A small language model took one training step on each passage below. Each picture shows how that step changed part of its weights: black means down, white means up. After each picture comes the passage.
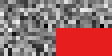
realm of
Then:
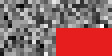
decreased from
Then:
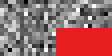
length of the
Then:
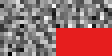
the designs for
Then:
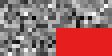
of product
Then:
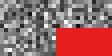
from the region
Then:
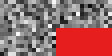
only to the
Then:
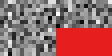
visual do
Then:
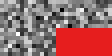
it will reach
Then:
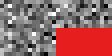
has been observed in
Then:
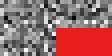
in relation to
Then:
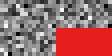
between students
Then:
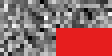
when measuring the
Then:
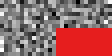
the proposed
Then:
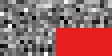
diz não
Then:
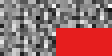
the data in
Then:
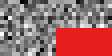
and four or
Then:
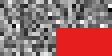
M. and
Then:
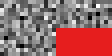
at the corresponding
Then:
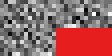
dose rate
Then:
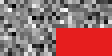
leading magnetic
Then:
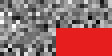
or body
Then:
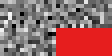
detail, as
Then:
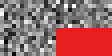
in Hong
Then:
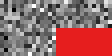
que ele criou
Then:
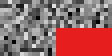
caso da
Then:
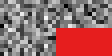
close to the
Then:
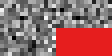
at the cost
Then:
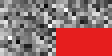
for initial
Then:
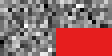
perception is
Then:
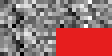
\ma \Delta
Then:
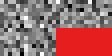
technique we
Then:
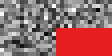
the input
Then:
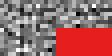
whether the
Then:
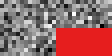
to cover all
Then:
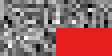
assumed to be
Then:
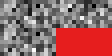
power outage
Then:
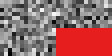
una alta
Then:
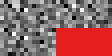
half this
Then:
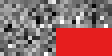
triangulation approach
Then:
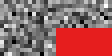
spectra from
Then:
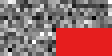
have made
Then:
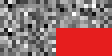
subversion of
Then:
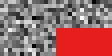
reaction with
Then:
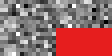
between the two
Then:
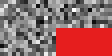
routes within
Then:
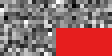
in touch with
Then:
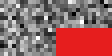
can be taken
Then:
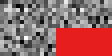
medio de
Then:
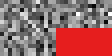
are grouped to
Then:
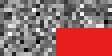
- Testing
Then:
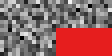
may be a
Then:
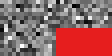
como uma
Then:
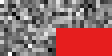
The native
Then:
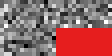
role in
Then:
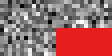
symmetric and
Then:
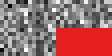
set of all
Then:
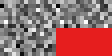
analysis. In this
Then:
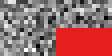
moment of
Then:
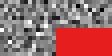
and ethics
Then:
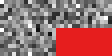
and others
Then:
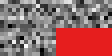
have examined
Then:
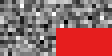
collected in
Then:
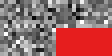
project plans
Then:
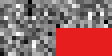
to message
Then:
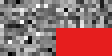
is charged
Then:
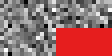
analysis of works
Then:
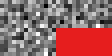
ich auf
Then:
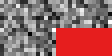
can implement the
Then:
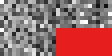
different strain
